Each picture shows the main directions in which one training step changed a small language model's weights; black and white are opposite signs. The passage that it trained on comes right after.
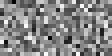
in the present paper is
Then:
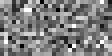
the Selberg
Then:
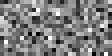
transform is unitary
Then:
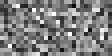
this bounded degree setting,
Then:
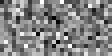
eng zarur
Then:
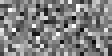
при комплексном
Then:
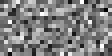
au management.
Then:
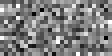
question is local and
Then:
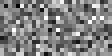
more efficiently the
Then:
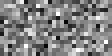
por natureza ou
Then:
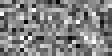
\bproof It is
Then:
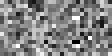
bound on the number of
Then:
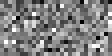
OU processes.
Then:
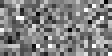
com o direito,
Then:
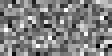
др. в
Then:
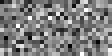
where we have used the
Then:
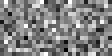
Het komt
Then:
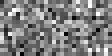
reportaron una
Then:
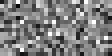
и области
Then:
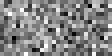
common nodes,
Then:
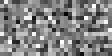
Os recursos
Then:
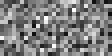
of $\mu$ on
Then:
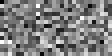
належать й
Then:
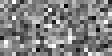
asks that at a
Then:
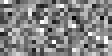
Suplementar e
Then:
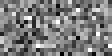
some of the theorems
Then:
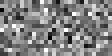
qilishda ham keng
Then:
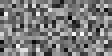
is a polynomial in
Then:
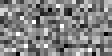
In the context of
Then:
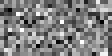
Note that various
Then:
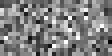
that $H$ is
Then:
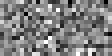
Fort University of
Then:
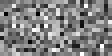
is an orthogonal representation
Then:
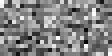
\`a se
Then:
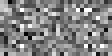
the combined
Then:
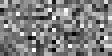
La aplicación
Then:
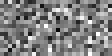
práva –
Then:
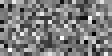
for shots;
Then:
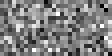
objective function is
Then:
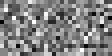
a power of
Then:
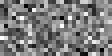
the local expression
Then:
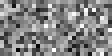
defined based on an
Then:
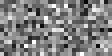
of ${\mathcal F}$
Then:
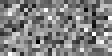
$X'$ with
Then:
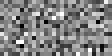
a subset of the
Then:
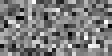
sendo um material mais
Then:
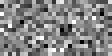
внимание на
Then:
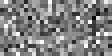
In what follows we
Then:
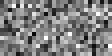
gives $A_{1
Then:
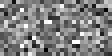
Consider now the
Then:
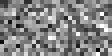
that one has for all
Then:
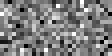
en referencia a
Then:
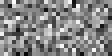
клеток как
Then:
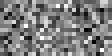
might classify
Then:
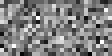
(or all) of
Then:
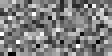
point are the same for
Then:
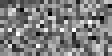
of which can be
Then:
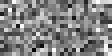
A permutation representation
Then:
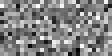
unknown function
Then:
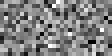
with a delay operator
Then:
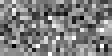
< \varepsilon.
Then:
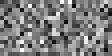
holds as well as the
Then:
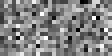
o acolhimento
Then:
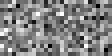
get immediately
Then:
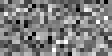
}R$ relations are
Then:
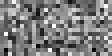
\forall i \in
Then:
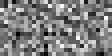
turlar birlamchi
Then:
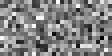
também no
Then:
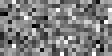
equality $\varkappa
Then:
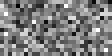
Spaces: Theory
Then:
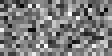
are characterized by the
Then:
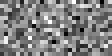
the academic
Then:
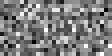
sphere or a
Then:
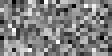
где $t =
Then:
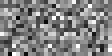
a degree $0$
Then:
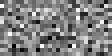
esgoto a
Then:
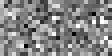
de amonio
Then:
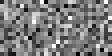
llegue a
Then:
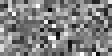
qorin old
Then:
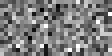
open questions on
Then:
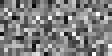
above estimates, we
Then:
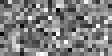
equipped with an
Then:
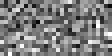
of the Euler equation
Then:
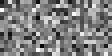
plotted in
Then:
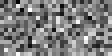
BiÖ ve
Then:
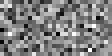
then concentration
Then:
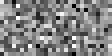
been studied by
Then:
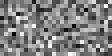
ou um simples
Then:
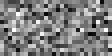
realizar un plan de
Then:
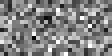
rápido y
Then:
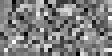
and $t \ge
